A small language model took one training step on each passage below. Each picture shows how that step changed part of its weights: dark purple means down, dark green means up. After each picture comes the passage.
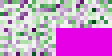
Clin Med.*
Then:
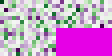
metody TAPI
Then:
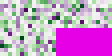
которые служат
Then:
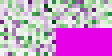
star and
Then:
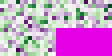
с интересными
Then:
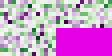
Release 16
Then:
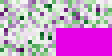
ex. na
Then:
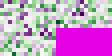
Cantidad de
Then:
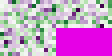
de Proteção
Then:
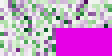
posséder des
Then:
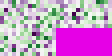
do gado
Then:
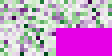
действий; —
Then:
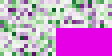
servicio como
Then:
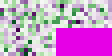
aufgrund der
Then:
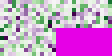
The second
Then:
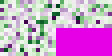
дня работа
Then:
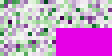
in Universal
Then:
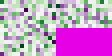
тем в мире
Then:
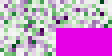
ular atrofidagi
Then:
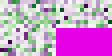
de agrupamento
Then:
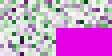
principales et les
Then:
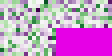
desenvolvimento de competências
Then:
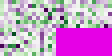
para la reducción
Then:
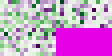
de huidige
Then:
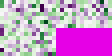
como se organiza
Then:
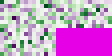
от *B.
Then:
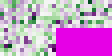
Situation zu
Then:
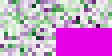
de los datos
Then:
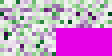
бўлиши мумкин.
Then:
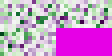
– trovai
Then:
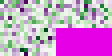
ilmiy ahamiyatini
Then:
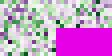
sistemas; •
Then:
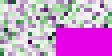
por ejemplo la
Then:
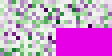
para el MA se
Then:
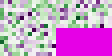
Ular juda
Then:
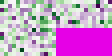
и иной
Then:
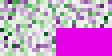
yangi metodik
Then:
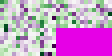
основная цель
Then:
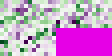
sido pensada y
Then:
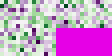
soluções que
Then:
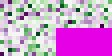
Pad in
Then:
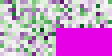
sea crucial para
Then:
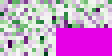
bir yoxud
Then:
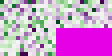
jarayoniga ijodiy
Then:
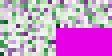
insonni til
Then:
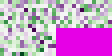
mazmunida ham
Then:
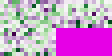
de casos el
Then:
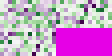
acordado no
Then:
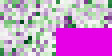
niet aan kunnen
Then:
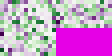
birga, katta
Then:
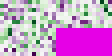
losing kurash
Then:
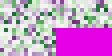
faz na escola**.
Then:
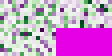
évolutions des
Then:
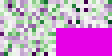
ao ciclo
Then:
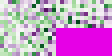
de acordo com o
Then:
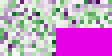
tej materii
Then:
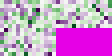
juda muhim
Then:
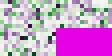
sarfi esa
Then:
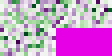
de origen
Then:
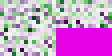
dari pesantren
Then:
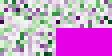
das melhores
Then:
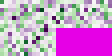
данном случае
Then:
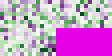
ont développé un
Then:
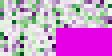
foydalanishga olib
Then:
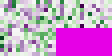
and we can say
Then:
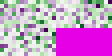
комплексного изучения
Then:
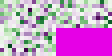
– Бухоро
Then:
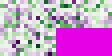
as barras e
